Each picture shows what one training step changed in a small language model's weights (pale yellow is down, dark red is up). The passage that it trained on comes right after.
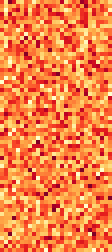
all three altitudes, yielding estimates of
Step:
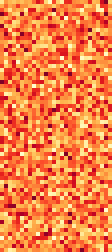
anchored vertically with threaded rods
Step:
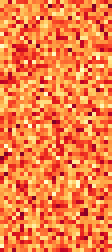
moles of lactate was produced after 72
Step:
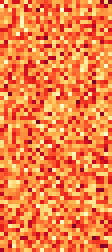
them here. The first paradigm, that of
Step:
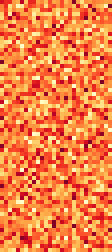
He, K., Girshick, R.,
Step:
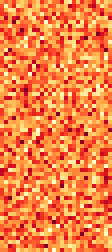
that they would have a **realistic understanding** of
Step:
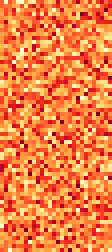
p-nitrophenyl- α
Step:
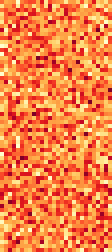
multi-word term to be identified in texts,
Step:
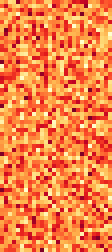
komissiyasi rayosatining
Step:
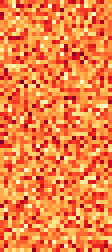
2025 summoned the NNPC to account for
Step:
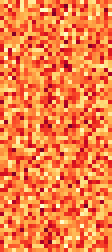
of analyzing and detecting patterns and relations
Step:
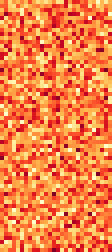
building. This study investigated the energy consumption in a high
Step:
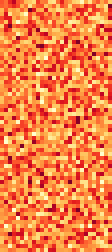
using Neural Networks", Ph.D.
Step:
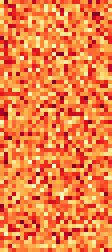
the evaluation of athlete's ECG improved
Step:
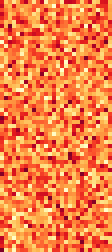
"Investigating the performance of segmentation
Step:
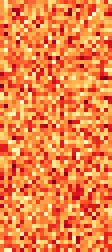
elastic response will be almost coincident with the
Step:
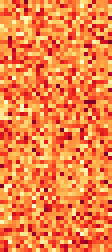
find the edges and does so by first calculating the
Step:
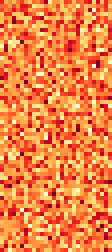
research, analysis with descriptive analysis technique was carried out according
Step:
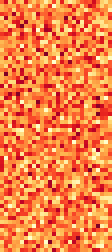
expression. The *Young Leaders
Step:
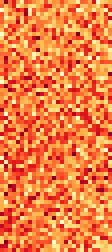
g. The orange-red alkaline
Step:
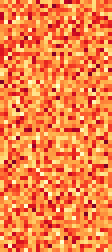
for life in the organization (Brenya,
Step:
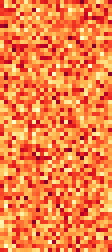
rest of the domain. Furthermore, these toxic
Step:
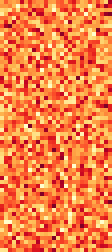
output has a significant positive effect on student satisfaction. We,
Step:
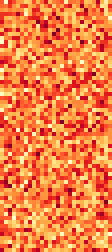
Ålesund, Bruges,
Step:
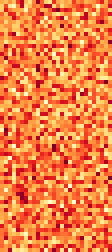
and structured interviews with local business owners and
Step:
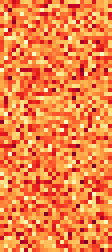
Unit, Beez Biotech SAS,
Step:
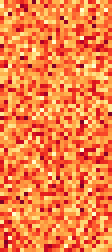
trigger, to pull down the ring,
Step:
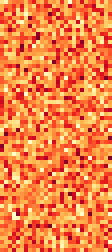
are Headaches, flu, stomach
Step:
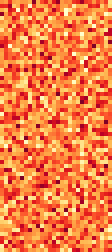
regarding the safety of their deposits and investments.
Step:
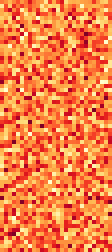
their realization. F. Strengthening the
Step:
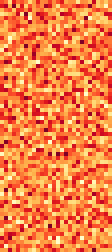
Libutti SK, Salz
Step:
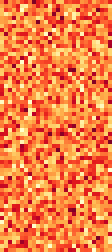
life [40]. Regarding internet
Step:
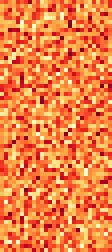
model where longitudinal and transverse displacements
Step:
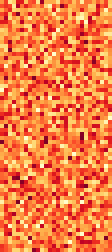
good school, they are often discouraged to go for
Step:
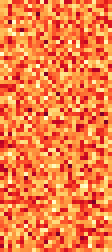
being one of the main means of acquisition, the
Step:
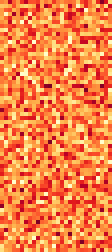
hence the biotests are usually applied to evaluate the
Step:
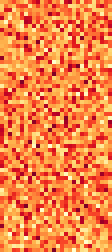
instructions from the Minister of Health and
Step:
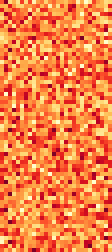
nodes to the tip of the model with two
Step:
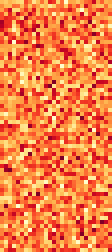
targeted at each entrepreneur, and in
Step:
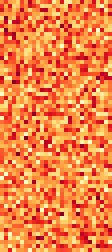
of double distilled water and solution was
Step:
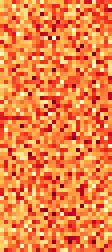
taken into consideration. Due to this lack of
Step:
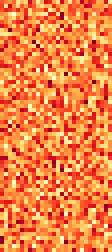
a small part of all first year students at Engineering
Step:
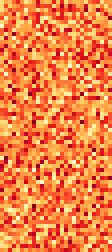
and false discovery rate (FDR)
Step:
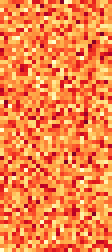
and other degrading activities can be brought into
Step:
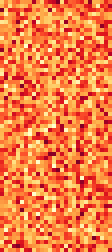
to a constant damage spread inside the considered damaged
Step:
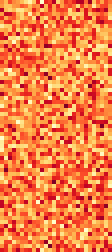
reinvigorate and encourage the
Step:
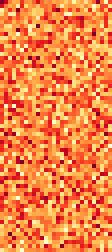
(Table 6). Factor loading sizes were
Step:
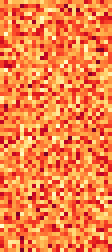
were selected for the study i.e. vegetation
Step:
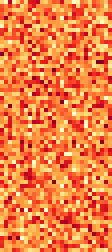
Deviation. Differences among the treatments were tested
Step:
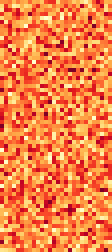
guidance as to how this decomposition is to
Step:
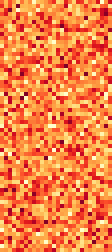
Bishop. Modern control systems. 12th
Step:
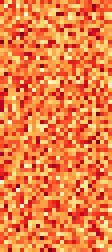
with negligible loss in precision.
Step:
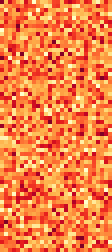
level of primary or ‘superordinate sequence’
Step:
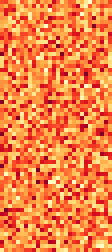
the sorbate. The impact of pH of the medium
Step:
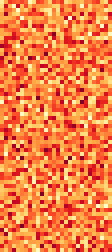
within their own families in their immunological
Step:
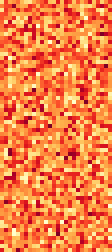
health in different cropping systems. However, the specific
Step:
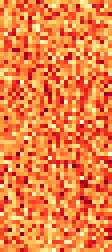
to propose a balanced and well-grounded institutional
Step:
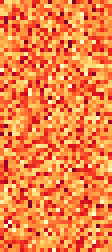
Combined model: $Y_{ij} =
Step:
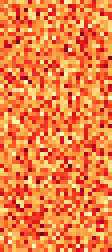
that the interviewed teachers are satisfied with the results of
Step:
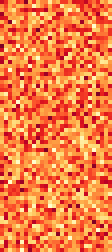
which the brain suddenly becomes functional.
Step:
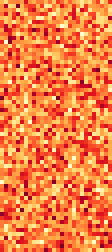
probe. The probe and its associated electronics
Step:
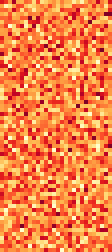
the effectiveness of psychological intervention for children with AD.
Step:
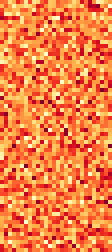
formulas used in the main text of the article to
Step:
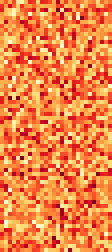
is one of the crucial components which determine the performance of
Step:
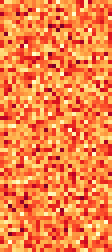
Availability The data generated during and/or analyzed during the
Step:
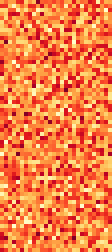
intended to enable researchers to see similarities and differences
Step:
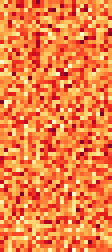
and a more effective system, and we can track down new
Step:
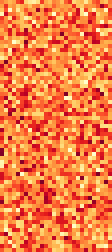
We shuffled the order of the songs
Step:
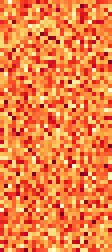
as new input data, one well (MB4)
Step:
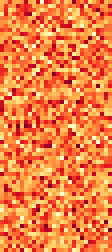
March 4, 2024 Accepted: August
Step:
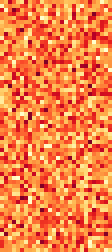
that any problem about a crack may be formulated as
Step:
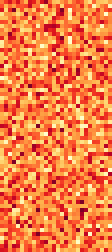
were combined to give the total lignin content.
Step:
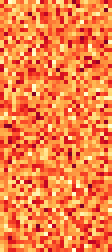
seems to be a cardboard presence, in
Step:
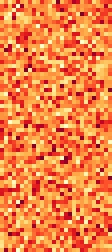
Pulsar 40 Pulsar 40 demonstrated high
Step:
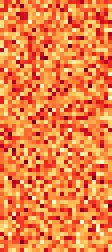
in yellow. If Pb²⁺ would
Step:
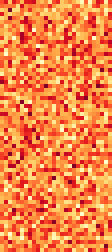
a stiffer silicone (shore hardness
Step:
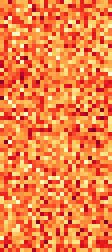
the future. However, a news report in 2022
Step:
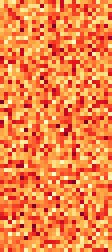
authorities, and informal groups contracted for waste
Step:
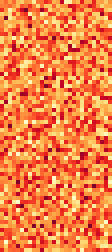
care, as well as the payment of temporary
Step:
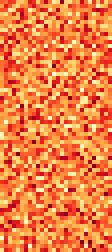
valuable because of their pharmacological interest due
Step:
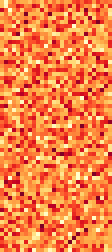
Jamora RD. Current State of
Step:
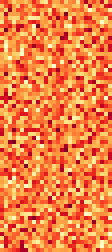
\\ i_\beta \end{bmatrix} =
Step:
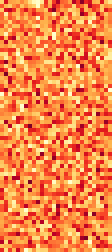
fitting is based on the reproduction of quantum
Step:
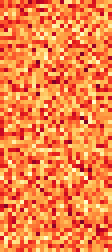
collagen at all the tested concentrations compared with the
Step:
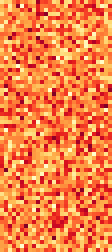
the final step of this evolutionary ladder,
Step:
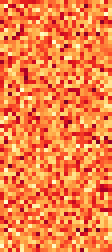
pipeline presented here is based on the multiscale data
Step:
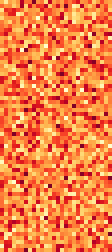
units (PMUs). Extensive monitoring
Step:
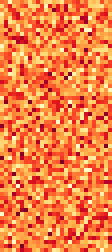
circumstances in June 2022 and its concentration on
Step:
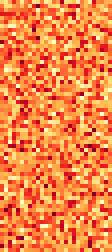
morphological level can be created using three main elements:
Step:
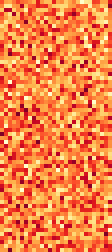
and motivation* (Vol. 51,
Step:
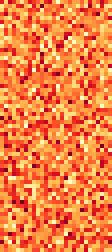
Bartres-Fazf, D., and
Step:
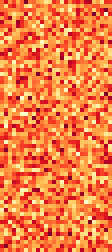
classes M1, T1 and P1 gained
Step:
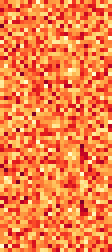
the necessity of improving criminal procedural time
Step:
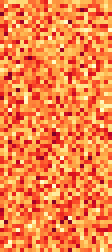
considered for p < 0.05. Weight gain
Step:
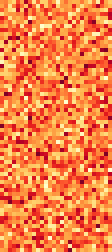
yield of 5 t ha⁻¹ without any supplementary
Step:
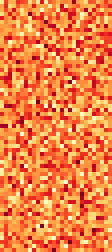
should have an equitable regional balance from member
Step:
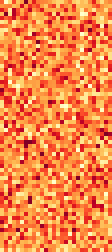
a particular writer or poet.
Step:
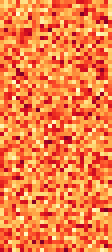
orientation in the agent-artifact
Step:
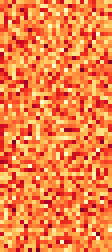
offered by the SMURF project in
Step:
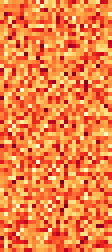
on “Investigation of current methods for product
